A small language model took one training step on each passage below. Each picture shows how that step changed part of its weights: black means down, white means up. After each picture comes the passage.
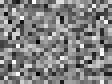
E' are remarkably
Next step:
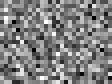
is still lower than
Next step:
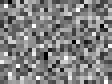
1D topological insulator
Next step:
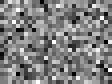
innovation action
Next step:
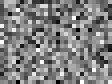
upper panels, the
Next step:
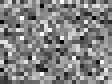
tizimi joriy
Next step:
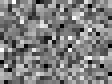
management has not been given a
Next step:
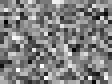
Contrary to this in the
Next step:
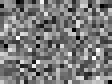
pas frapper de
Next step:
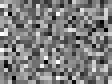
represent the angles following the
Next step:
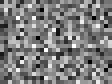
is given by the structure constants
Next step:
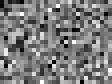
nutritional status
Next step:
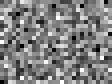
(Plenum, New
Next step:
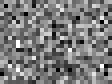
of readability and ease of
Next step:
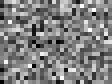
waves based on the information
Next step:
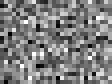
electronic temperature is not
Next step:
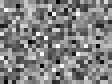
global symmetry of
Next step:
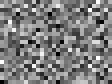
relation to the string
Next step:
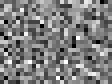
qizi “TIRIK
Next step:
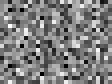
qiladi: hatto
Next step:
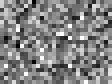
and 3D imaging.
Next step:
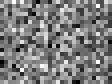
all relevant rural
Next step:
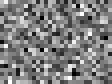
Therefore there is a sum
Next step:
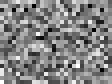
meals without relying on
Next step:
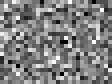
transverse and traceless.
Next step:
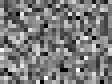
yuzasi huddi
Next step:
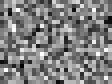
lead to the conclusion that
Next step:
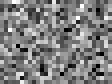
манба бўла
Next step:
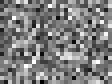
chỉ số
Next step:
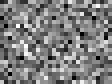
it does not provide additional
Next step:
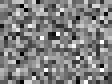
of the scale showed that two
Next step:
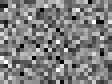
of frogs laying
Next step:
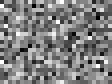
Op. Cit., p.
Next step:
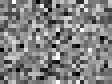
function) has been proposed
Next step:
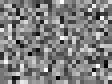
ALICE measurements of
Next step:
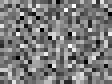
cidade por técnicas
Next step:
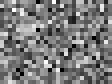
results for exchange energies
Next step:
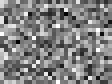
Crude mud Jordan
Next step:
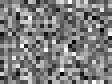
capacitively to an ac
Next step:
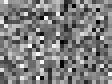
Correlations School
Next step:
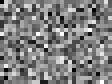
salivary cortisol are
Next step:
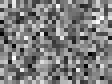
plant using different machine
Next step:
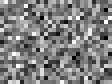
Therefore, this paper
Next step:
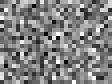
used for online shopping
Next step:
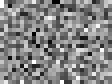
isolated species [9].
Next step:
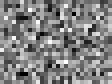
disk temperature discussed in
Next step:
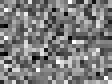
which is the subject of the present
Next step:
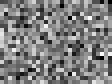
anaesthetic management of a
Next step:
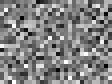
of 6) of the former
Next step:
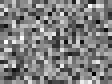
of similar frequencies.
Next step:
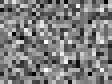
da pele apresentam-se
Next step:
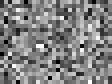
state [12]. This value
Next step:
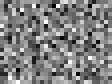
are incorrect.
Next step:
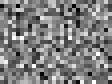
pose stringent constraints
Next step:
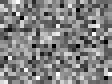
middleware. The
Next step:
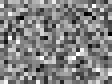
source. E-learning
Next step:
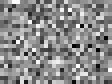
понятий и
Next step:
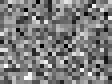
reviewed the final form of
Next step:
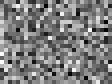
erreicht. That
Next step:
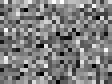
Our exact expression for
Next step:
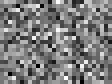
Le projet a mené
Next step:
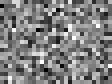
supply and demand curves
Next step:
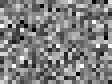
mengevaluasi program
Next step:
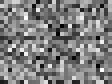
will be dependent on the
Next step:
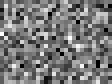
along the $x$ direction
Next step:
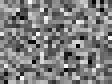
sight and hearing, in
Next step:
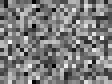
tactile feedback
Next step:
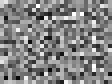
According to the
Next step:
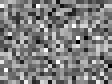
as the integration domain of
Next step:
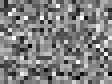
uit gesprekken
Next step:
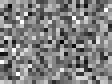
Commission could offer
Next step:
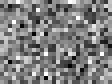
зв'язку з
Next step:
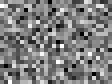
represented as a sum of the
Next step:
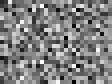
de pulseiras de
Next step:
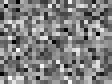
teşvik eder ve
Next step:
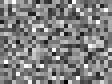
financial services approach
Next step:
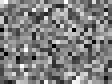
FGR system is designed
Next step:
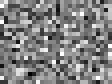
Gaussian Process method
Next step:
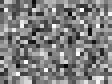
carpets were known in
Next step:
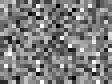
the solution for the time
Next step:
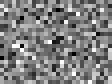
of light play a significant
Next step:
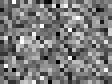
frequency, $\omega
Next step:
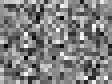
ОП для
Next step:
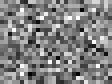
their detection). (h)
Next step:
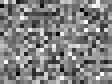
urban social capital,
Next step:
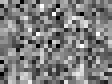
income or wealth, which
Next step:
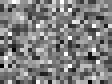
образования в
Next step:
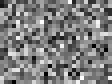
project to project, as well
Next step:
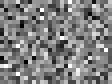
new physics scale
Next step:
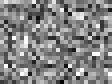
В. Воронко
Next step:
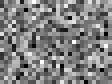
while Automatic
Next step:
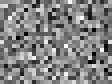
but have agreed to be
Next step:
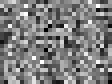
we compute and observe that
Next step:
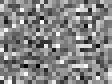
M. Glazov,
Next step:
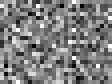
the European
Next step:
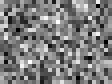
and mitochondrial
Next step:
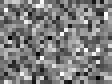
через сутки
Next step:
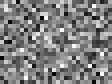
the de Rham systems is
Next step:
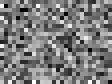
and post-anthesis
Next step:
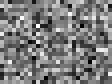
ancient bubbles,
